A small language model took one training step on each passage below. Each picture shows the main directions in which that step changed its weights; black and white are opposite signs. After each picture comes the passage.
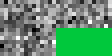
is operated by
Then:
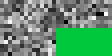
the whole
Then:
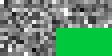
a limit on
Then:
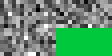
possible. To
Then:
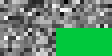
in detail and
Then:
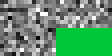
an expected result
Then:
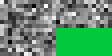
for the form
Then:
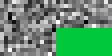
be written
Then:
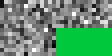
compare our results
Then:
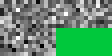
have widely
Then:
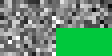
angular motion
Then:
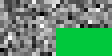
theory" may be
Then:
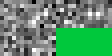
arrow, and
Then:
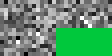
is that it has
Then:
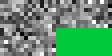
the similarity between
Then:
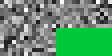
region follows a
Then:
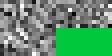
\rangle$ and
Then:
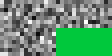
same package &
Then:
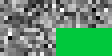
in the following
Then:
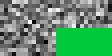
DMS and
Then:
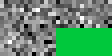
given prediction
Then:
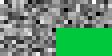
from a small
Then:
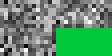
is the average
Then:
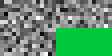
equation must be
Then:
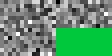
magnetic profile
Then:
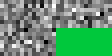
this substitution
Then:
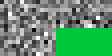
pointed out
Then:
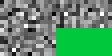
local symmetry. The
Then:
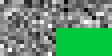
a few
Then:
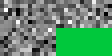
left panel
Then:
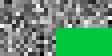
even first class
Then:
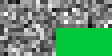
gluino than
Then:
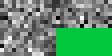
relation with
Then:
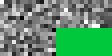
well with a
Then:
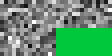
a theory corresponding to
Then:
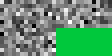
decay of the
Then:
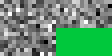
end of
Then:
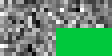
integer phases
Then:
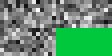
representation of the
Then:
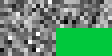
the bare
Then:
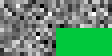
evaluate the
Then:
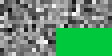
systems and provides
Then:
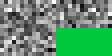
represent a
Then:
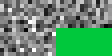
loading of
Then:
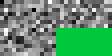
gained with
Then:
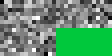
that one can
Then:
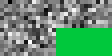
sorted into
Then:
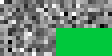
water. The
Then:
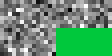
target density
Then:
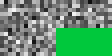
a transition to a
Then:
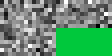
interference to
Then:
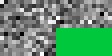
of stellar
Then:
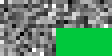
and extra
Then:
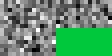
to Eq.\
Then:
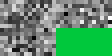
the results for
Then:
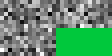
we leverage
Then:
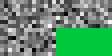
a demon with
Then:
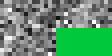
with a free
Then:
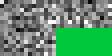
of galaxies.,
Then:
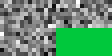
The value of the
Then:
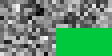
the experiments
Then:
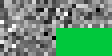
For instance,
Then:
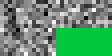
sensor node
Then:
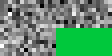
segment or
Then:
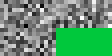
all studies,
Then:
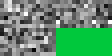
after fibre
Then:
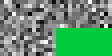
indicate a
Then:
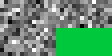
how the
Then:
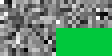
by the density matrix
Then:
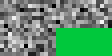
line ratios
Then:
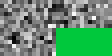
The Next
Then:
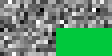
and sufficient**
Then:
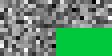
singular at
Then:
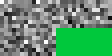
mechanics of
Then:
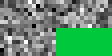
the given radio
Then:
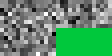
results. The mean
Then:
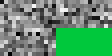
of this equation for
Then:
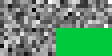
a constrained
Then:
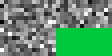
off gauge fields
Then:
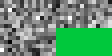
Our measurements
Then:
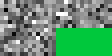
large, the
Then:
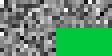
sphere of our
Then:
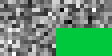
or not, is
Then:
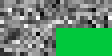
parameterize the
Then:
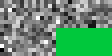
Our model
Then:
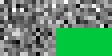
operators in the
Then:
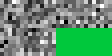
be detected by
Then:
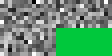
which will generically
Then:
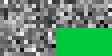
is better than
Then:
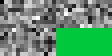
that we can
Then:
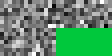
The technological
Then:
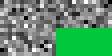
new neutral gauge
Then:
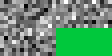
as a compact
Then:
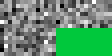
gauge invariant under
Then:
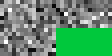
systems. In
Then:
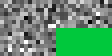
The MSP
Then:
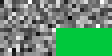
form a magnetic
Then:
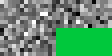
compliance of
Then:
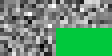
in shaping
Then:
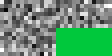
same scattering
